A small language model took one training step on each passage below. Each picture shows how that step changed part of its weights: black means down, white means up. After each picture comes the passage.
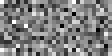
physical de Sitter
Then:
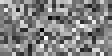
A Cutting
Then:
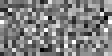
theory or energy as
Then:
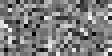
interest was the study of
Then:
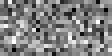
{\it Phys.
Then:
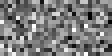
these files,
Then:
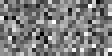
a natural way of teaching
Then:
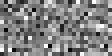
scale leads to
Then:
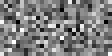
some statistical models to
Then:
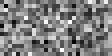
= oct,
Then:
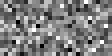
many innovative and
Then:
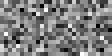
e o Quadro
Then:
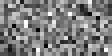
Justiça em
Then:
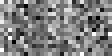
is to characterize the
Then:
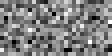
then add a term to
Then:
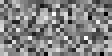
government. The
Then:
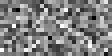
Income Tax
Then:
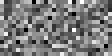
producción. Estas
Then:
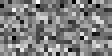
Recent developments
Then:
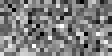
family history –
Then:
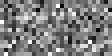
field. Moreover,
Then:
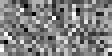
artifact of this
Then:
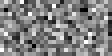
sure that this part
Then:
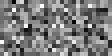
clear that the system has
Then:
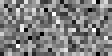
scalar helicity
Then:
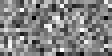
excitement in the
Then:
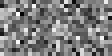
was meant to be
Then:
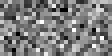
the AP2
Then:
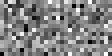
was noted in
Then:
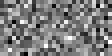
это может
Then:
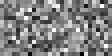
with $\gamma$,
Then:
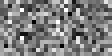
is an alternative
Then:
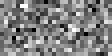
compact Lie groups
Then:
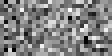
instance those based on
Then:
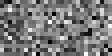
va minimalizmni
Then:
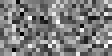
to find out the relationship
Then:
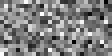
le resolvió
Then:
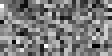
the upper and lower
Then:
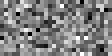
en lógica
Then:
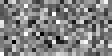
runtime. The application
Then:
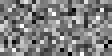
An important aspect
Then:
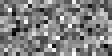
who are Protestant
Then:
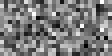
the Mackay
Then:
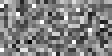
nodes in a certain
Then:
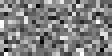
of glassy
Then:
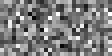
Iterates the
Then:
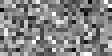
produces little
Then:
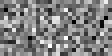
specified personality
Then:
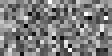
at each sensor as
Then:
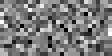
zamon bilan
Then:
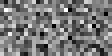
va uni samarali
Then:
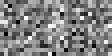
current structure to think
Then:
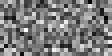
the case of a
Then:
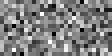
escamas de
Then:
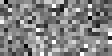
feature maps
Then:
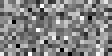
in placebo,
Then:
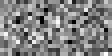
bands change at most
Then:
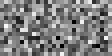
see that the assumption
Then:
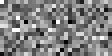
be captured
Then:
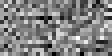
the dermis that
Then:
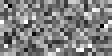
economically. They
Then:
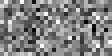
recommendation systems.
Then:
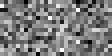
social desirability
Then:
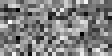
Electron Ion
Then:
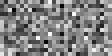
groups III and V
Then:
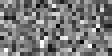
the earlier
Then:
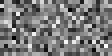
managers strongly
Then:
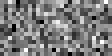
that is what is
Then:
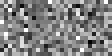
is available in an
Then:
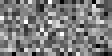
do sistema de
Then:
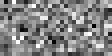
connecting two
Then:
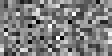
searches are
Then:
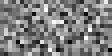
rubros de
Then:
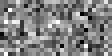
from high-quality
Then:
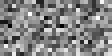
II International Scientific
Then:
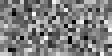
extreme weather
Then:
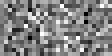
depression in medical
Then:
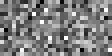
DRMC elements
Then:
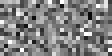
and 20 minutes of
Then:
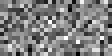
Prasuhn et
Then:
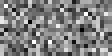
em literatura de
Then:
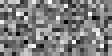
and barriers to
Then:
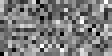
through productive collaboration
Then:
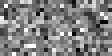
e idade economicamente
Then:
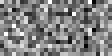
through Unified Health
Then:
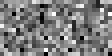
The data analyzed include
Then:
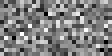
of Universities
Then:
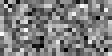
actual value when applied to
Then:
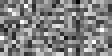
мы описали
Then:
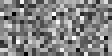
in India and the
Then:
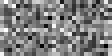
a lot of very
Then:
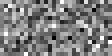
Nutzung von
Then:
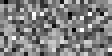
we play a
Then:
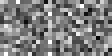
части УК.
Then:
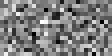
accuracy. Up
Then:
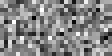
first excited states
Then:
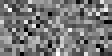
va resurslarini
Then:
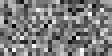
Dozentin im
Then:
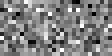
cuerpo (el
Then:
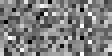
denotes a random
